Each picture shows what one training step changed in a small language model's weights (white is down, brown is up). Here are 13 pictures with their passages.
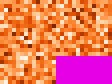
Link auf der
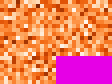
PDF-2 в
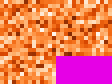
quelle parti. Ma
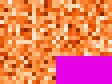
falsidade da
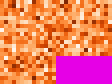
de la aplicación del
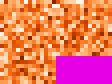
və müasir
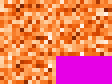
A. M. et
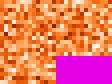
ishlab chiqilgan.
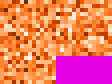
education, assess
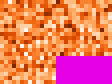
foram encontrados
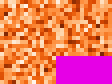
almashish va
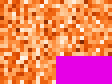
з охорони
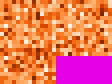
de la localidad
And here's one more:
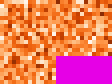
sigirlarning sut
